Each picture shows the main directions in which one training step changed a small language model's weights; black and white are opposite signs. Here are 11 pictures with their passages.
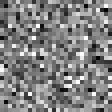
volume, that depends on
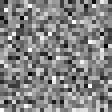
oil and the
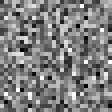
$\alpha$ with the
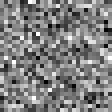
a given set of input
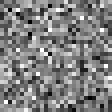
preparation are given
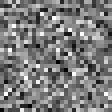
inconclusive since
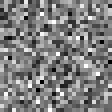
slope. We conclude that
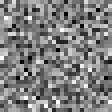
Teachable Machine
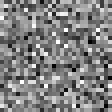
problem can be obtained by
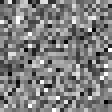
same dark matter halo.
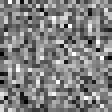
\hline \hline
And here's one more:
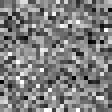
a quasicircular
